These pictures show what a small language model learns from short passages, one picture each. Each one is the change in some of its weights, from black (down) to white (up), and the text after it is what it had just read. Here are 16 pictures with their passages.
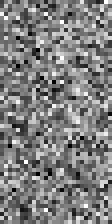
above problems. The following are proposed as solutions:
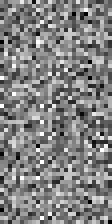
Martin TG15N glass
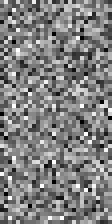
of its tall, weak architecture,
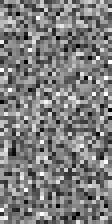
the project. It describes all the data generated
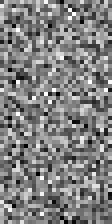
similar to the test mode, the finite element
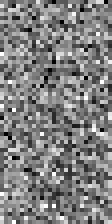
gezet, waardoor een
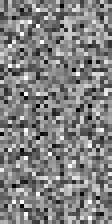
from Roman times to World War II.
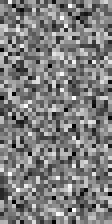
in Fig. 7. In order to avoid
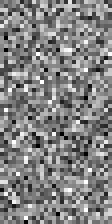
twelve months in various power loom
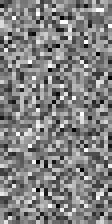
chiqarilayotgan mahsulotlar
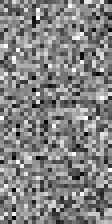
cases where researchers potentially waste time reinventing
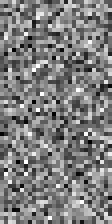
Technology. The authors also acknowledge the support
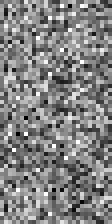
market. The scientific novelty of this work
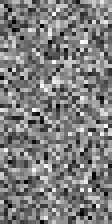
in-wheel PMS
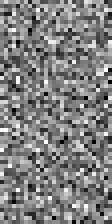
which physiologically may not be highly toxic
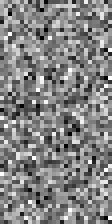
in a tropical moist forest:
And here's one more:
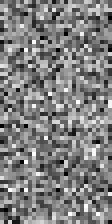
оценочных исследований в
